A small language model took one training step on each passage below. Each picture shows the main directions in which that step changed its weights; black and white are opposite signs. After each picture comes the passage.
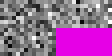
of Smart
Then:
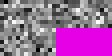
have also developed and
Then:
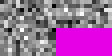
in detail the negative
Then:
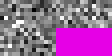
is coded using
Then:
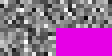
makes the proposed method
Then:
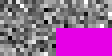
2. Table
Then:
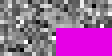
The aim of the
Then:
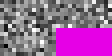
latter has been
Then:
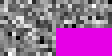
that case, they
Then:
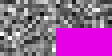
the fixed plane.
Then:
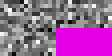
number. D.
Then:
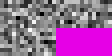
LT data of
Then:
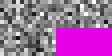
limit working hours and
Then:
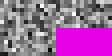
linear weights (which
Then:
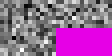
and the Republican
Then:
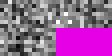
patients with special reference
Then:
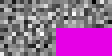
closing of a
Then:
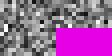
1000 grains and the
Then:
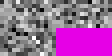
the molecule at
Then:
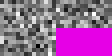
type due to the
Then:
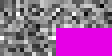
peaks of the
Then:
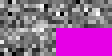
$\alpha$ are
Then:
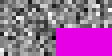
of the measures with
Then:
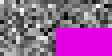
different types of
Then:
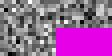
reproducibility of the
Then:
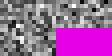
played by
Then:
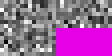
survey was conducted among
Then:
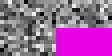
be generalized.
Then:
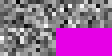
we found that filter
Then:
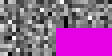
generated variables – saturation
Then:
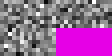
immersed in
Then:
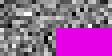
cones potentially excited
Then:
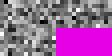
and to find out
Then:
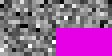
a weak interaction will
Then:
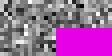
5, we offer
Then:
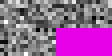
for comparison against the
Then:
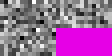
for more than three
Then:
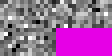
the change to a
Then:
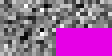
messages foreign
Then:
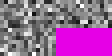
shift crew
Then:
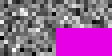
to increase waste
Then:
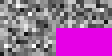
by introducing
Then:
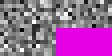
motion is often
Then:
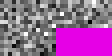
treatment and were associated
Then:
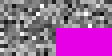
youth and
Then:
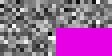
ground and the quantity
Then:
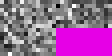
material property predictions to
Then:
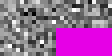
not show any sign
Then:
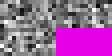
through funding,
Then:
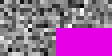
suggestions for future
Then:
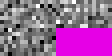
In addition, two
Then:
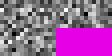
data are generated or
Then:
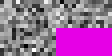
the interference effects are
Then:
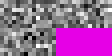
remains the same
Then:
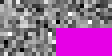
the corresponding entanglement
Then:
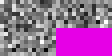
control applications with a
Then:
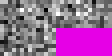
as explored in the
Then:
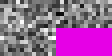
Hamiltonian including the
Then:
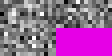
with Ising symmetry
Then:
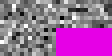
but, in
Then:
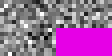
powder were measured
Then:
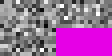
the position of a
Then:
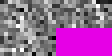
on the basis of
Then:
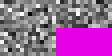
users dynamically.
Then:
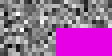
to disclose
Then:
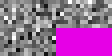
process is strongly
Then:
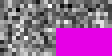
Conjecture on
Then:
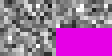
Charts and
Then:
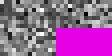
the external gate potential
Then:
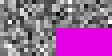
transfer in the pair
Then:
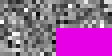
BY THE
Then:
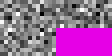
momenta with respect
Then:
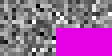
educational system is introduction
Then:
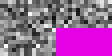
correlation appears.
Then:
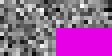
included only the results
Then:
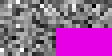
In the next section
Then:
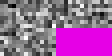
pillage and
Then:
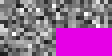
in three stages:
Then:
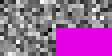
quantities of the chiral
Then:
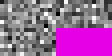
constitute a new
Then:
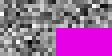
$M$ states
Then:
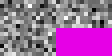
a regularized quadratic
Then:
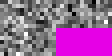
to focus on
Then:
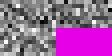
to be transmitted
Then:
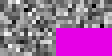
FS systems
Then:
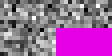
above, we have
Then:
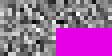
(%) p value
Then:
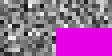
down spins do not
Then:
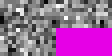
a sufficient extent to
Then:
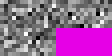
with a certain classical
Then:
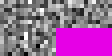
request for contact
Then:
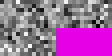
the published version of
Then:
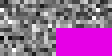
was the following:
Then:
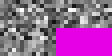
predict the response with
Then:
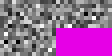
photon motion leads to
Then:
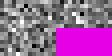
operators on i
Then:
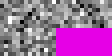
the 5D
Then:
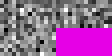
data when conducting
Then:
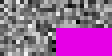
classification of dependent
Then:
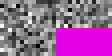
transverse vector boson.
